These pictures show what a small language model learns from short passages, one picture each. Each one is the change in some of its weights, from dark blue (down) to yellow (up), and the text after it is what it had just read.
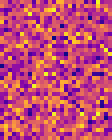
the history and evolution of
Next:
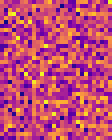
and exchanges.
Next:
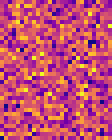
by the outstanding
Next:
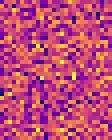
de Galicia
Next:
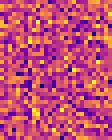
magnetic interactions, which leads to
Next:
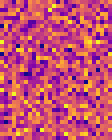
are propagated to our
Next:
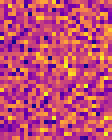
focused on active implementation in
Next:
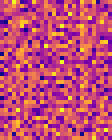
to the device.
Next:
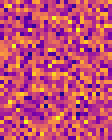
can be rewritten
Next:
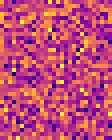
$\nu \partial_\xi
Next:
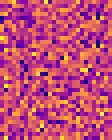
(De Lena
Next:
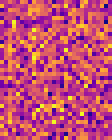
for improving some methods for
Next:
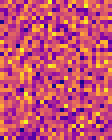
to predict the shape of
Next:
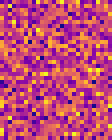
illustrated in the left panel
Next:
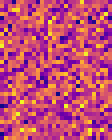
implementation of the SUD
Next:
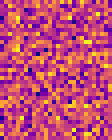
let her not
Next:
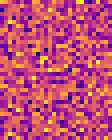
environment, user environment and physical
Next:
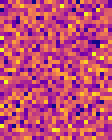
supported by a Cohesion
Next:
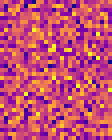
Carlo methods, in this
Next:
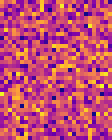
Credit account opening
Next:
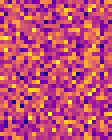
conducts his/her studies
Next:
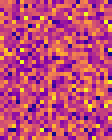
For radially symmetric
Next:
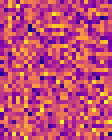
image patches.
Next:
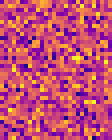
In this section we will discuss
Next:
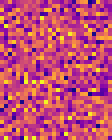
takes into account only a
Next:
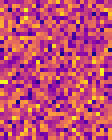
\hline \tau /C
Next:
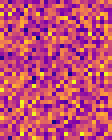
combination of data from the
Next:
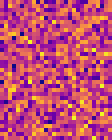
seasonal vaccine
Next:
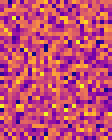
transmit content to other
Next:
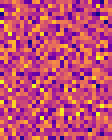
reduced by the likely presence of
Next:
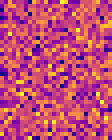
technologies. This opens
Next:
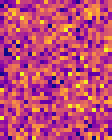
operations. Politics is
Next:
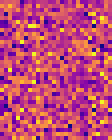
socio-cultural conditions
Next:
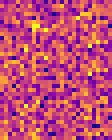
Atendiendo a
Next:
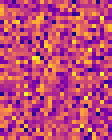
J, Ifie J,
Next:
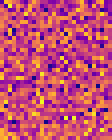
center (the center determined by
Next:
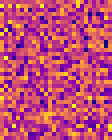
main topics of discussion
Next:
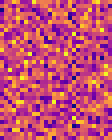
f_T , as a
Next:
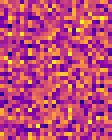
overall goals and objectives
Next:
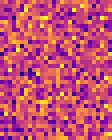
olive trees
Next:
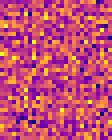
because the pixel
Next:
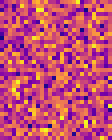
radio jets and
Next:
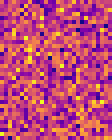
pride would understandably be
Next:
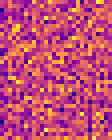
properties and the type of
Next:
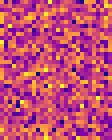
order correction $\delta
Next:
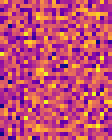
conducted collaborative and participatory
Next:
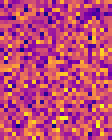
of Maharashtra
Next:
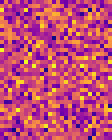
that adult stature is
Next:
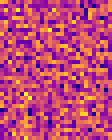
field in this format.
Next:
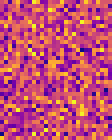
of these compounds and
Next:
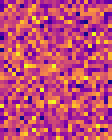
lepton doublet through
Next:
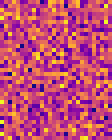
as suggested by some of
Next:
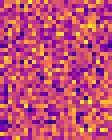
differential refinement in
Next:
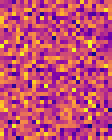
\end{equation} where
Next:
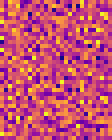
predefined by the user
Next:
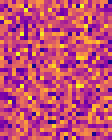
most studied designs in
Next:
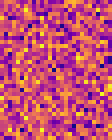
depicted holding
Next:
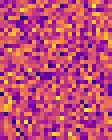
the quark nonstrange
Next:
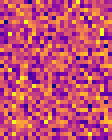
nominal mode of operation
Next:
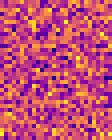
forces. Mass
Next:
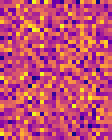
arising from the ability to
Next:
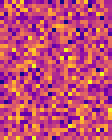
which induces structural
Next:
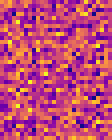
directional emotional
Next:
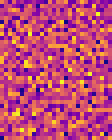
shower energy for the decay
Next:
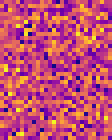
this B2B relationship where
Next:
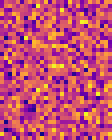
be neglected we can
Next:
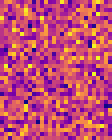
adopted. Only the
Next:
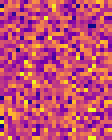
is coded by a
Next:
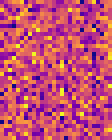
2 $-cycles that
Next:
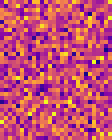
editing. MB:
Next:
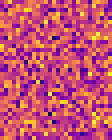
(GMAW) is
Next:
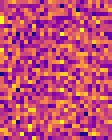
books printed
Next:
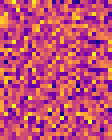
shown in equation (3)
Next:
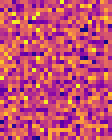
patient diagnosed with
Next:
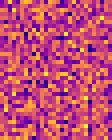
with larger RUWE
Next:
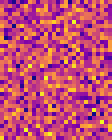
{\bibfnamefont {V.}~\bibnamefont
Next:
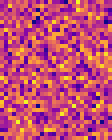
structure. This is done in
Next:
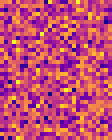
review. It will also contain
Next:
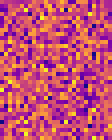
made it become a well
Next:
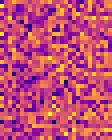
methods try to utilize
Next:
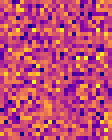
the array produces this
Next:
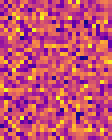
the research study aims at
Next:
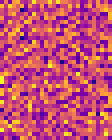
the construction of the
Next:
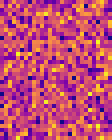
ballistic stream and
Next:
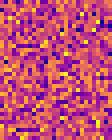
of 430 kHz with
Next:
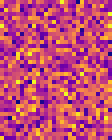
this paper's thorough
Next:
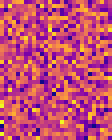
test was performed by using an
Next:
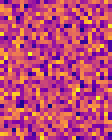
species per taxonomic
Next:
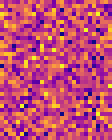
$L=0$ ground
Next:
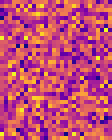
future prospective studies include
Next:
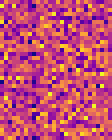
move back to $E$
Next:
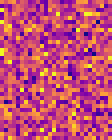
easily replaced by
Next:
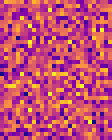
networks members (Lin
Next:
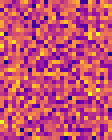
at its present stage, it
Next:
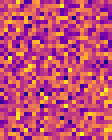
feedback on their performance.
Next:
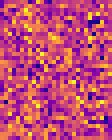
inflaton density)
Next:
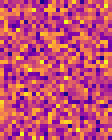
best use of limited observations data
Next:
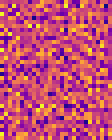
According to some authors,
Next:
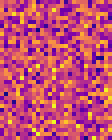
weak measurement can be used for
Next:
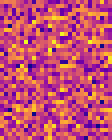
received July 5
